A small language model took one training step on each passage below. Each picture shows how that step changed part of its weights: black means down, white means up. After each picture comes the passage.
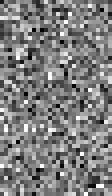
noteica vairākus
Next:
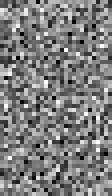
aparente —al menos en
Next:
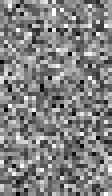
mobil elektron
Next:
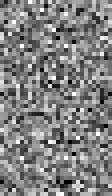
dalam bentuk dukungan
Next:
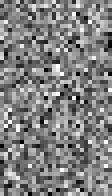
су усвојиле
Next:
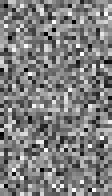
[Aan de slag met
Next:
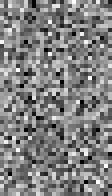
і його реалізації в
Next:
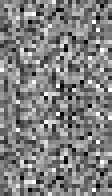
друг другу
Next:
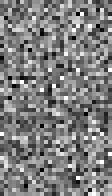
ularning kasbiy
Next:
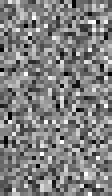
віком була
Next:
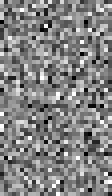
medio ambiente y salud
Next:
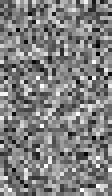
topishmoqlar va
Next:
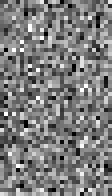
se tenga en cuenta
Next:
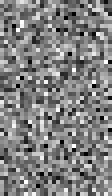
viloyati pedagogik
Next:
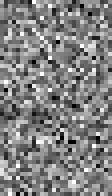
si è messa in
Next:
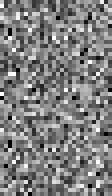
общемировой, в
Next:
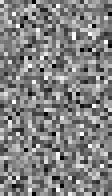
de modèles de conversion de
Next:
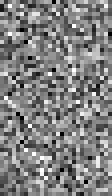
Tourism Management*,
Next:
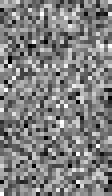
в Ташкенте.
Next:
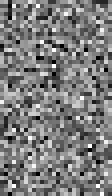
str., 9, Dnipro,
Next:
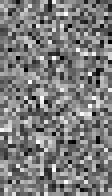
ma már többen
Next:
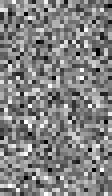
de inflação, a autoridade
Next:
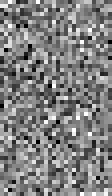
Sozialer Arbeit in
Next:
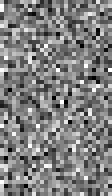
глаголов было
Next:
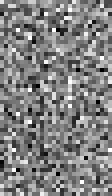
spontan xarakterga
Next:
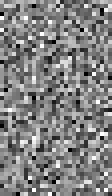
ва манфаатларини
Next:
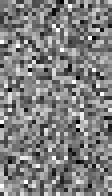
H - действующее
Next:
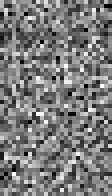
qatar miynetleri
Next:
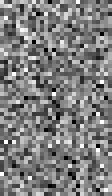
- Kurniawan,
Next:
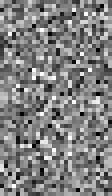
concepten als “internal
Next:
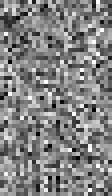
consiste em uma das formas de
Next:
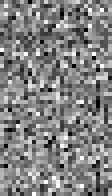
nazariy tadqiqotlari
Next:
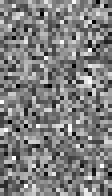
fel, hiszen azt
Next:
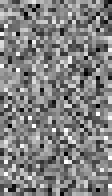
тарихи институти
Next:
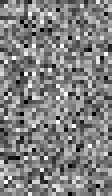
туристам и создания
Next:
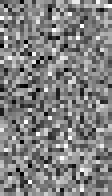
Terseleer et Olivier
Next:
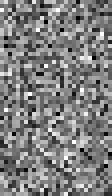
maqsadiga erishish uchun
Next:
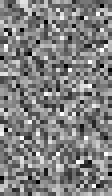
faoliyat yuritishini
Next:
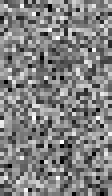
non évoluée »
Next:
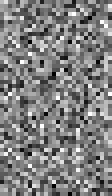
у пациентов с
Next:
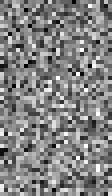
de fabricación de
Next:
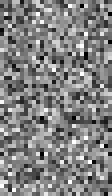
darstellt [3, 4].
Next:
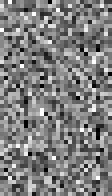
koppeling tussen de
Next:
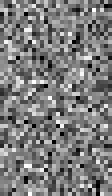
anı teslîm/
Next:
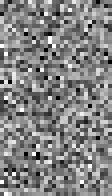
notat faptul că
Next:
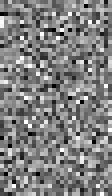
Exército, Força
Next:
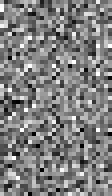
мысли, а также
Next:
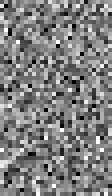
стороны федеральных
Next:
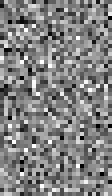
particular preocupación y
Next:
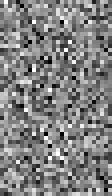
2023 : Les propositions
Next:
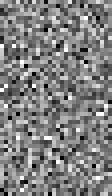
el diccionario de
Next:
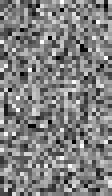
со взрослыми
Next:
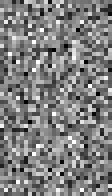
жумладан жинсий
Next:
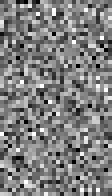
manter-se no ciclo de
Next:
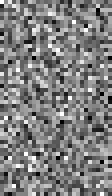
bilish, eshitilgan
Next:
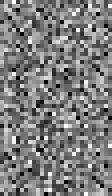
& Lahdeb, L.
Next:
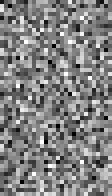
são muito comuns no
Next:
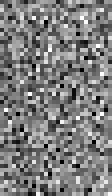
Eposga mansub asarlar
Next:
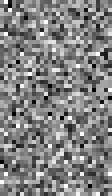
как Лежнина
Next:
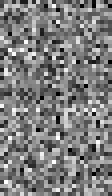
jismoniy tarbiya va
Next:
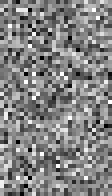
Государство и
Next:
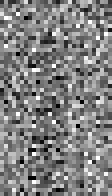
بار کاری).
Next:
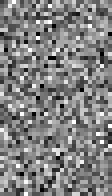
lojistas japoneses
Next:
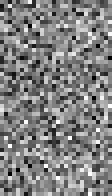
Certified Fraud
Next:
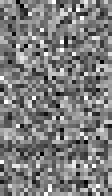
va Temuriylar davrida
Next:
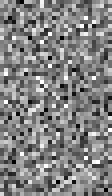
(Croxford and
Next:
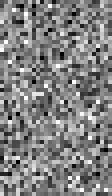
Cadence Design
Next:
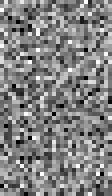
of Kharkiv Regional
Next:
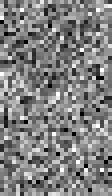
С AutoCAD
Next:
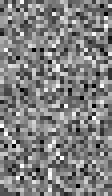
: comparés à la situation
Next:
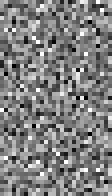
Under H0 and Ha ;
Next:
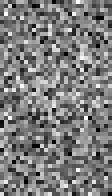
MySQL dari
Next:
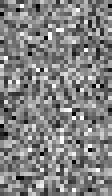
20 декабрдаги Ўзбекистон
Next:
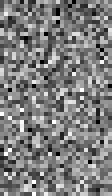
are a catalyst for
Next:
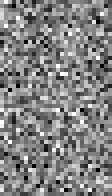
nostre Institut les
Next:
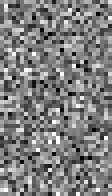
modo que o agonista dos
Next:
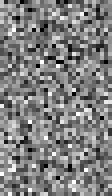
pedagogical science in
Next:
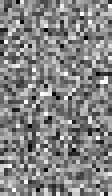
para a compreensão das
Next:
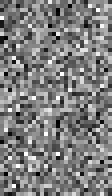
Como se sabe, ese
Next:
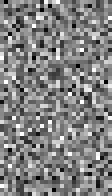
de São Paulo (USP)
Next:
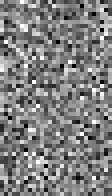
that will develop
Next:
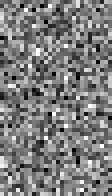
deb bimalol ayta
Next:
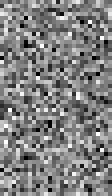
Безопасности ООН;
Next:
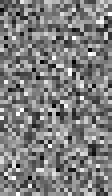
untuk merealisasikan
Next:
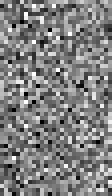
escadas, rampas e
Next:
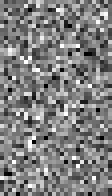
bo'lmasligi mumkin.
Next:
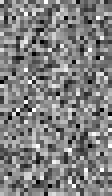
(DO) Oksigen
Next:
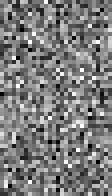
studie voor hun
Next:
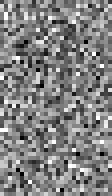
Taynara Augusta
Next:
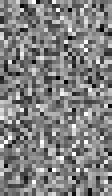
dass in der Gruppe
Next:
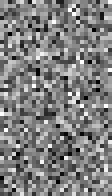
o tratamento do DMG e
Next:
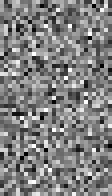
912) Miraflores
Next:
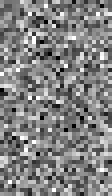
qilur... Alhosil
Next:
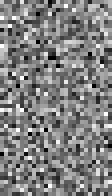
ajudá-los a
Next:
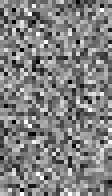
(kuratorzy: The
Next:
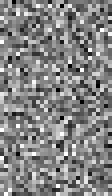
правовідносин з
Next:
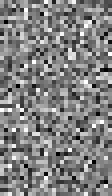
a nézőt az
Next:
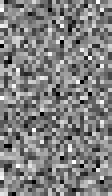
подходы и формы.
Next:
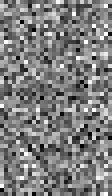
Navoiy viloyati
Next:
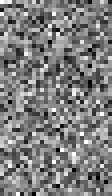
su flujo de ingresos
